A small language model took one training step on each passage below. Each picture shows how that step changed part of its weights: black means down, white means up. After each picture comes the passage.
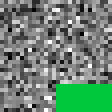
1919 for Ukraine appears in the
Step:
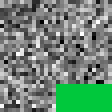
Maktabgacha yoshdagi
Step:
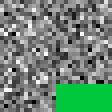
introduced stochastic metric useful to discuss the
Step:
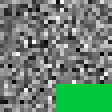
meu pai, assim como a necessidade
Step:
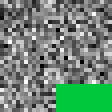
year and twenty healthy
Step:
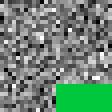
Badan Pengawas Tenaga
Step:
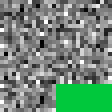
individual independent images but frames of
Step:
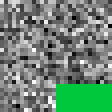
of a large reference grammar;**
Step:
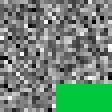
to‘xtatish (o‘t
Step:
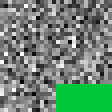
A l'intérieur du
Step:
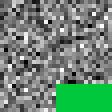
an increase in concentration of polymer increases the
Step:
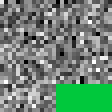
A comparison of sets of empirical correlations
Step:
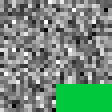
for plastic surgeons. *J
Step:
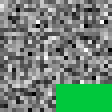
to identify nodules that require
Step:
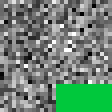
tutilgan. Unga
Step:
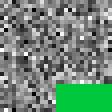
the F2/F1 ratios in
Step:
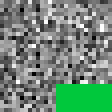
such as “When?”, “For
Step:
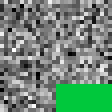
vor contribui la validarea unor
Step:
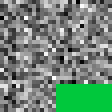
не менее 15м.
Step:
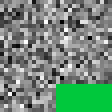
consist of the continuity and momentum
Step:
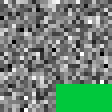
стейкхолдеров с
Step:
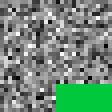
the college radio. After the
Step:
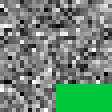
Decreto Legislativo
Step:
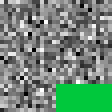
of the West Ukrainian National University
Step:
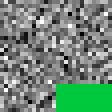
Fumagalli (Intesa
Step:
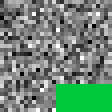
y profesional de esta nación,
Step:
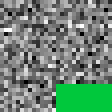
therapeutic basis. The International Society
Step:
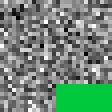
used to identify ferroresonance.
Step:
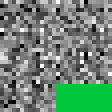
добавляли 5 мл
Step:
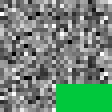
que, inicialmente, esta lista
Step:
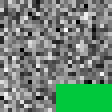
do Rio Grande do Norte,
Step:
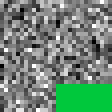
teachers and 01 survey of 07 items
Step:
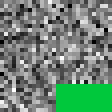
patient compliance. This problem can be
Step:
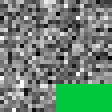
значения по Мамдани и
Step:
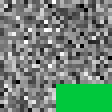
wide range of actors, histories
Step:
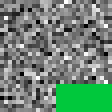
user interface layer is retained while
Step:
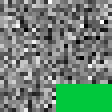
to whom? Mother 9
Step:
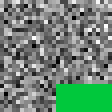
and approved the final version of the
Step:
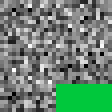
les politiques quant à eux,
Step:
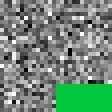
between a pair of supersymmetry
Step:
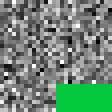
for 11 of the 12 rural regions taking part
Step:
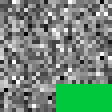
in the lower frequency range, and humans
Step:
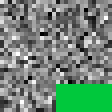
le caractère polyvalent de
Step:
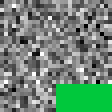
de Economia da Universidade Federal do Rio de
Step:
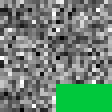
Öğretim yılında
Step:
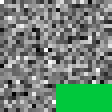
antar *slide* dengan
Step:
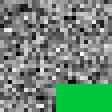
without nodal involvement on
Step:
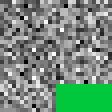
by the teams in the wind
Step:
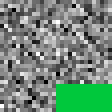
Exclusion Criteria - Patient
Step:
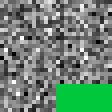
Allais's intriguing book
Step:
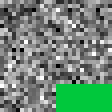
Hatozaki et al.,
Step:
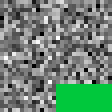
received signal strength (RSS) measurement.
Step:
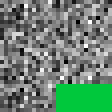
validation of circularity of the three
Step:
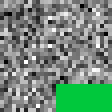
pe **cunoașterea
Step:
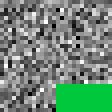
That could be due to Rice
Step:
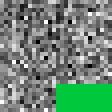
at this level of government. It is observed
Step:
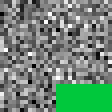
a team to solve complex problems and to
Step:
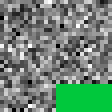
Information Modeling (FIM) methodology was
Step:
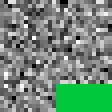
(with a probability that tends to
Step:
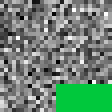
as práticas pecuárias com foco
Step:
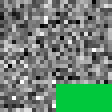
analysed. The following approach was applied to
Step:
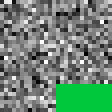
living near to the airport, and
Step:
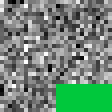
37 ot kuchiga ega
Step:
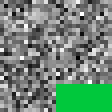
zora dayalı yönetim
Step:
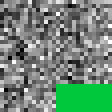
ago, researches began to focus
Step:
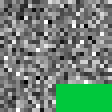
at C₁₇ can again be
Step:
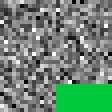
jismoniy tomoniga emas,
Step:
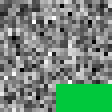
this design, the gain of the
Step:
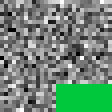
tra i 2 e i 5 cm, con
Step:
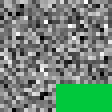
membros (IWRF,
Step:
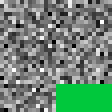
dizer-se que a cadeira
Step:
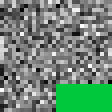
we need to prove the following:
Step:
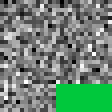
Gastronomia Nacional X X X
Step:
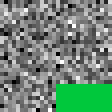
Rationalität ((oder:
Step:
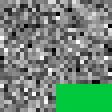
status, bottlenecks, and
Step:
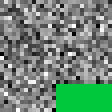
rurali, specialmente quelli
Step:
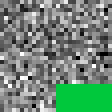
This change in color has been attributed to
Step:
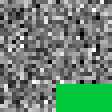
collected from PhilRice rice
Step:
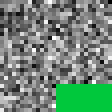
identification of the UAV operator One
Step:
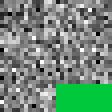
ainda precisa de maior investimento em
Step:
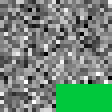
балів у Г3, при
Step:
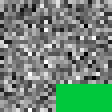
Pearson's correlation coefficient was used
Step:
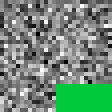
that are complemented with the monthly
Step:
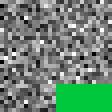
не отличается от такового
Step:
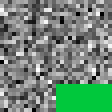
the Precision-Recall
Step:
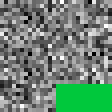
A.E. Hozirgi
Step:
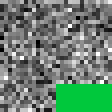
Выбранные участниками
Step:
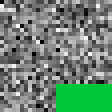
Zielgrößen für die
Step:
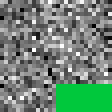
students in using Grammarly as an
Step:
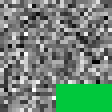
(AnalaR) quality. These
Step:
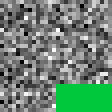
pada unit kerja yang ada dalam
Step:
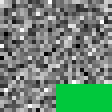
against reagent blank. The
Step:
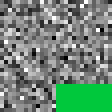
the physical environment, defining and implementing
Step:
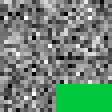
це був «...не
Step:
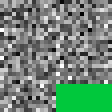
worden geacht tegen actuele
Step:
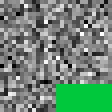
much greater than the one found in
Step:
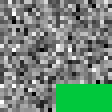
data used in this study for document analysis.
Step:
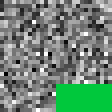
судомному синдромі
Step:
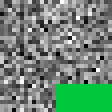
the stress release of the slope
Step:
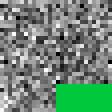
R. Abkairov Vadim
